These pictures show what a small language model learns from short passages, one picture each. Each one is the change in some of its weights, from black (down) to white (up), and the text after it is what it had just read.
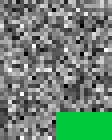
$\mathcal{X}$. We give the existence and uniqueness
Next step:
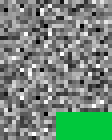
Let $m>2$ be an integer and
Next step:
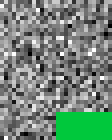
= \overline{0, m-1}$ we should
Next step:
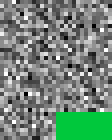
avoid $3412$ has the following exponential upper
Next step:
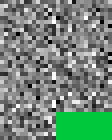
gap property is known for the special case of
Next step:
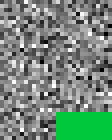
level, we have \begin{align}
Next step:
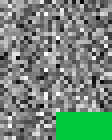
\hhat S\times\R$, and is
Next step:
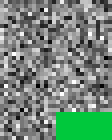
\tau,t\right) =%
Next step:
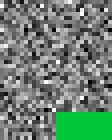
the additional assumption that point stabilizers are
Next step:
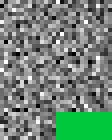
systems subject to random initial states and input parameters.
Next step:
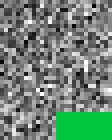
Modules and Symmetric Functions,
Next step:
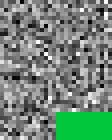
horosphere centered at
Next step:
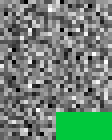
with respect to the logarithmic capacity.
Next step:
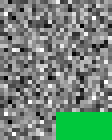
as well. By defining $s=AC$,
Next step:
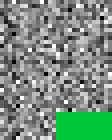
pick an actual permutation from a component based on the
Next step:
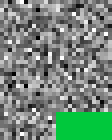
for any triple $v\otimes w\otimes
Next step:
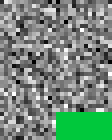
I(A), \end{equation} we have that
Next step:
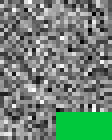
minds, the unassignables
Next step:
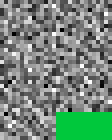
there is a cycle with length at least ${\rm
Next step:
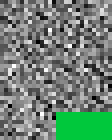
To obtain a more even knot span in both
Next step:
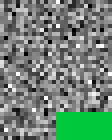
over $S$ and the relative Serre functor is
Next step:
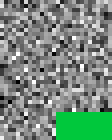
with $\varepsilon=10^{-9}$ correspond to finite difference
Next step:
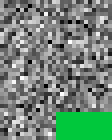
by 8 true pt \dimen2=\hsize
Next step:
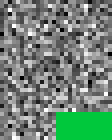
was continuously developed throughout these years, so
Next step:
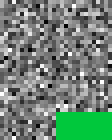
real root property. In other words, we like to construct
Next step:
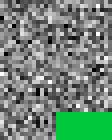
understand the details of rounding errors as well
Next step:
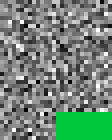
crossing event that none of the
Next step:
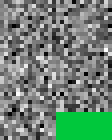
skyscraper sheaves are stable with the
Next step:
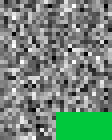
\item[(2)] The leading asymptotic behaviors of
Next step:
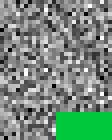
\right). \end{equation} So,
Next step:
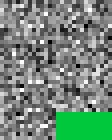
conclude \begin{eqnarray*} % \nonumber to
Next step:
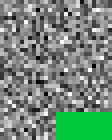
homogeneous component $SR^{-n}(\g)$ of the
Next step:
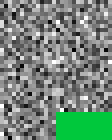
(u_i\circ F_i -
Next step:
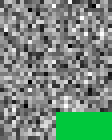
locally compact group $G$ on $(X,\mu)$,
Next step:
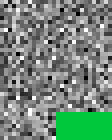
Conversely, note that $T_i\notin
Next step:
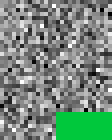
\gamma ^{\otimes 2}\mathbf{1}%
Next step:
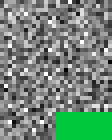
interior in $\Re^r$ and $\oplus$
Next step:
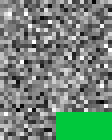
$Z(\widetilde{G})/\Gamma$. Since
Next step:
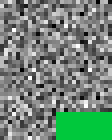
of all the symplectic leaves of the Poisson structure.
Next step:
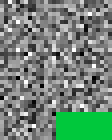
1.} The right-hand side above is a sum of
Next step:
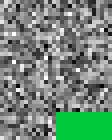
recall from~\cite{DG:PSA},
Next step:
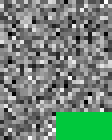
a challenge to implement it. In our
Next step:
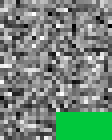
Herzog, and J. Kantor for
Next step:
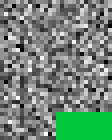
language, for each value of
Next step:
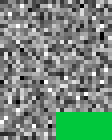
that, for $p\in[4,\infty)$,
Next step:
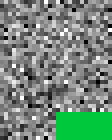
to apply Lemma \ref{Slem} to conclude that
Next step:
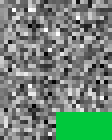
the following identities \begin{align*} &\left[
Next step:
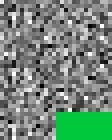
diameter less than $x$. If we let
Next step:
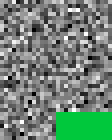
$c_2$), or it may include
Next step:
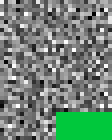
same cyclic symmetry of order $n$ of the
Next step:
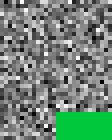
$2$-groups. Finally, we determine all subgroup
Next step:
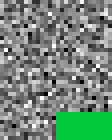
we can obtain with non-zero probability a
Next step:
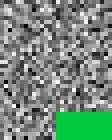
at time $T>0$ if and only if there
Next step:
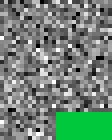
situation of Theorem \ref{idealsconv}, statement
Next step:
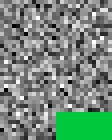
one end lands on a point of $X
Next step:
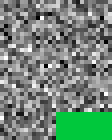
the fixed point resonance of the Hénon map
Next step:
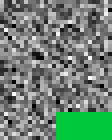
the number of $m_j$ in $m$
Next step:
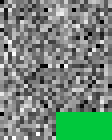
\mathcal S_{\lambda+1-\alpha}$. Based
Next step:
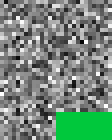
\newcommand{\pr}{{\rm Pr}}
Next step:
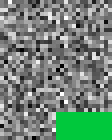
M_i}. $$ Analogously using
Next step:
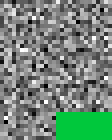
component $S \subseteq A$ is called {\it the
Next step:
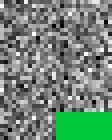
the computation of the Jones polynomial of a
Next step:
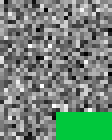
When $H=l_2$, then we use
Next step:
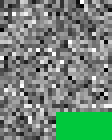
Theorems 5-\ref{t6} are true for
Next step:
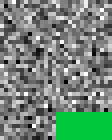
a matching is the product of the weights of the
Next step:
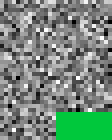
a variety, we mean a separated integral scheme of finite
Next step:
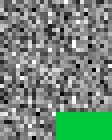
there exists a matrix $C\in [0,
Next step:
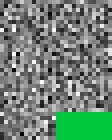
theorems. \medskip \proclaim{Theorem
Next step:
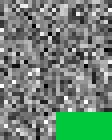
equation almost everywhere. In the semi-Riemannian
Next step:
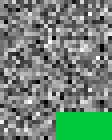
$m$ the number of non zero coefficients
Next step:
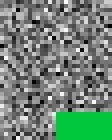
Stein structure homotopic to $J$.
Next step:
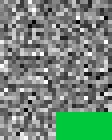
we divide it as follows \begin{align*}
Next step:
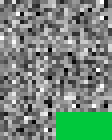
variables. The precise formulation of this assumption is given in Section
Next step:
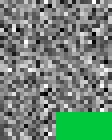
empty boundary, then this theorem states that
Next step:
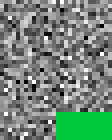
a bijective correspondence with $S$. This correspondence
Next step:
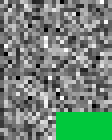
shows that any $\beta\in\myA$ is
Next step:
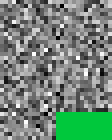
set of intercept points $I_{\lambda}$ satisfying
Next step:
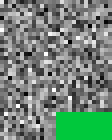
generate different subgroups, then they cannot be conjugate.
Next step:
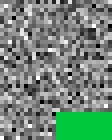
result has form $\xi_if(\xi_n)$.
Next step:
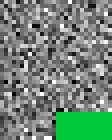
invariant. We represent tori $T$ and
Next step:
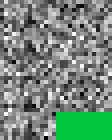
The reason of why the random graph whp can be
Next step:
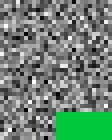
$\mathcal{M }$ the space of flat metrics
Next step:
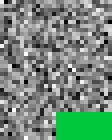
establishing a central limit theorem and, consequently,
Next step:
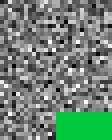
can be deformed (see Section 4 of
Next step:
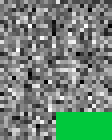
al. [3]), there seems to exist
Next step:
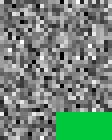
close to $Y$ with respect to the
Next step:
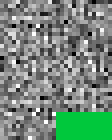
V, \end{cases} \end{equation}
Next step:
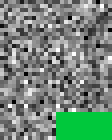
$(x_n)$, defined above, by a sequence
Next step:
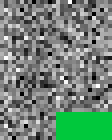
definable subset and $N$ is a definable normal
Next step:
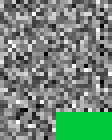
the maximal effective divisor contained in the
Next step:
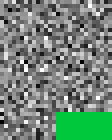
$f-g$ is orthogonal to $\Gamma$.
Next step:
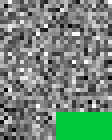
\in T)$ such that $\{w_t, t
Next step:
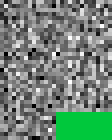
that \begin{itemize} \item[(i)] the
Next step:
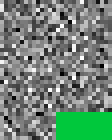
the relation $r(\theta) = 1 -
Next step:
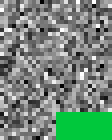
{\hspace{2em}} $\square$ \bigskip
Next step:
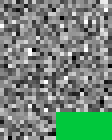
$\alpha > 0$. Similarly, if
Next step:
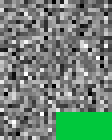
frontière entrante regroupe
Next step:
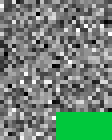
the defining relations. We use Equation
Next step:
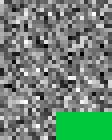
and depend only on the relative positions from adjacent
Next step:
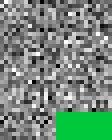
were given in \cite{Millot} by
